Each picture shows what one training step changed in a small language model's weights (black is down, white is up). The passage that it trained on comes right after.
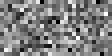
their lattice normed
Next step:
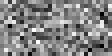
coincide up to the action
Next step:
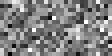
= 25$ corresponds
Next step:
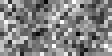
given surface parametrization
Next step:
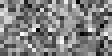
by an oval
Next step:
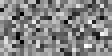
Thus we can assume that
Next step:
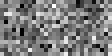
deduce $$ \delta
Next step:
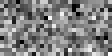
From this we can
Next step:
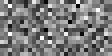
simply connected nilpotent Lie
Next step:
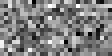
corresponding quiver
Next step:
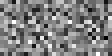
norm due to such
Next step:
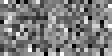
any non negative solution
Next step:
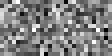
of stratified
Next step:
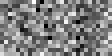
analytical eigenfunctions
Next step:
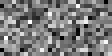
the matrix $(\det
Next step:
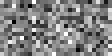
categorical but not
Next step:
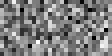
approximation would be possible by
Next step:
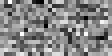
iff its core is
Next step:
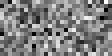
of the semi-group
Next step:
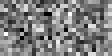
of blow-up
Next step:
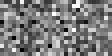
bounds of hitting
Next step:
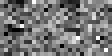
hold, we need
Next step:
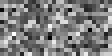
stability spectrum
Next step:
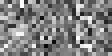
Let $M$ and
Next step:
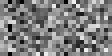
maps are of symmetric
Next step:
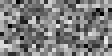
that do not have the
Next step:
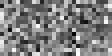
of block graphs in Theorem
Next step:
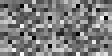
identity we immediately obtain
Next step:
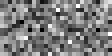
vector field $v$.
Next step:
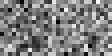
the form $(\alpha +
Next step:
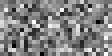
for point processes is also
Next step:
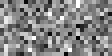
by $\iso$
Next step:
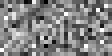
integer $T$ such
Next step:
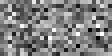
shows that it the limit
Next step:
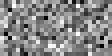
$X$ is called
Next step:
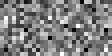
or $x\le
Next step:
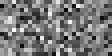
the semisimple group
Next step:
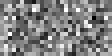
$n \in
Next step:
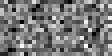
prime number. Then,
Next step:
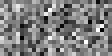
G_c$ be
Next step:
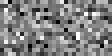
we can say something
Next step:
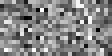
if the student
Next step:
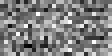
square implies the existence of
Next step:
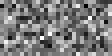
the definition of a
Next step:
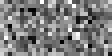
to show that the random
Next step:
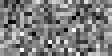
So, a quotient of
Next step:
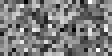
an open set $U
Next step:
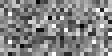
R$, which implies that
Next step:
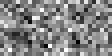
In this paper we present
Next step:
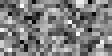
Resuming the
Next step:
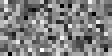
to accurately
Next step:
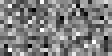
show how to find all
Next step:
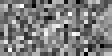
defined from the measurement
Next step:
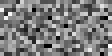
kind. Therefore,
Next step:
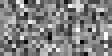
regular for $\s >
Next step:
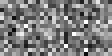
Using the estimates for
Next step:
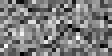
spec}\, k$ is
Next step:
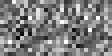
\(ar\) which we
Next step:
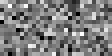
However, we know that
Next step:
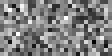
the initial data enter
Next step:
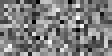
by the conjugates
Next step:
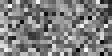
stabilizer of
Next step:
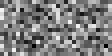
of linear inequalities.
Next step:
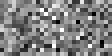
2$, what could not
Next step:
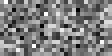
be sufficiently small that
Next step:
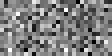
Journal on Control
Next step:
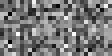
a consequence of the
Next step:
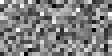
We claim that one of
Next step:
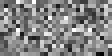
the same context first in
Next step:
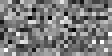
completes the proof.
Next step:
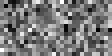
correspondence, and
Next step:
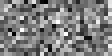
rectifiability of
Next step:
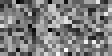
over the values from
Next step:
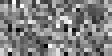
in this space are just
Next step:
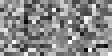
avoidance algorithm for
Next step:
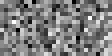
believe that
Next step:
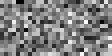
repeat the same
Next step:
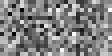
a translate of
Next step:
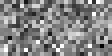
$H$ gives the
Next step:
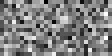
by $\lc
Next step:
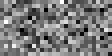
may explain the
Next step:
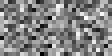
papers (see
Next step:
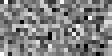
proof is somewhat
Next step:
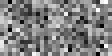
of this paper are
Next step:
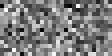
of genus
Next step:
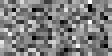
mapping. Thus,
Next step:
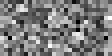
motion parameters are called
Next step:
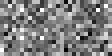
a connected graph with no
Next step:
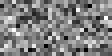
the $i$th
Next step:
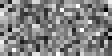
of an affine bundle of
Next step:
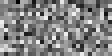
In accordance with
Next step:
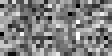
that another component (which
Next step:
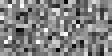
The consistency of the
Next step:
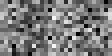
coefficient sequences of discrete
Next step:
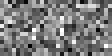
have $d_1
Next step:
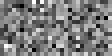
structures. In the present
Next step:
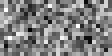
to an exponential time
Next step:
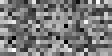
result one can use the
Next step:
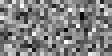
The existence of the
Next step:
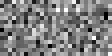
\rightarrow A /
